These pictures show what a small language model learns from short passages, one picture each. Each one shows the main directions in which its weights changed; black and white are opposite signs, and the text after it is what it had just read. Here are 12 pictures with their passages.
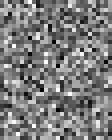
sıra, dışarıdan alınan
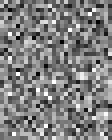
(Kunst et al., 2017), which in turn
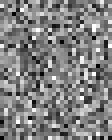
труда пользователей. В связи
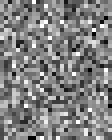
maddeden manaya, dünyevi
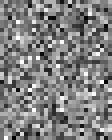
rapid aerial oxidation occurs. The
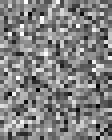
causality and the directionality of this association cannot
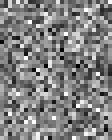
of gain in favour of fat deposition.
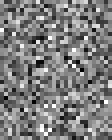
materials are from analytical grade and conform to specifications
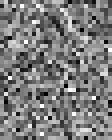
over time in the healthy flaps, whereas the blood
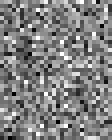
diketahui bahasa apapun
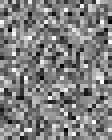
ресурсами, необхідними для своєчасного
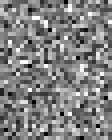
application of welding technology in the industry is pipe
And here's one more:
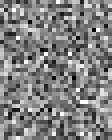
Indeed, compiling a spatially
